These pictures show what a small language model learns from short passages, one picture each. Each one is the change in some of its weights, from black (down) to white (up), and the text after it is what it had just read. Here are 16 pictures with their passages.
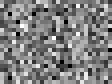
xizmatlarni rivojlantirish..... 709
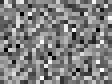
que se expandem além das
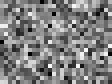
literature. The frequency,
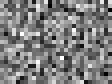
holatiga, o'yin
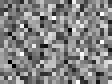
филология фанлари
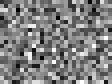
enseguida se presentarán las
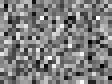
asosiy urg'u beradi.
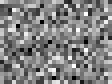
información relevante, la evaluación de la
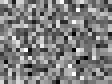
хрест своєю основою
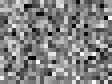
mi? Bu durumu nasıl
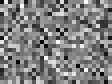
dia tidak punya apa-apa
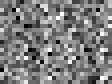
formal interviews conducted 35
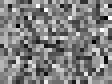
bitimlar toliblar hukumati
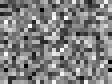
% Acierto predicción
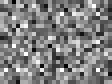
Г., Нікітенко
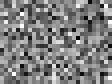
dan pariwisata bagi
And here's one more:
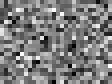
nos macrófagos
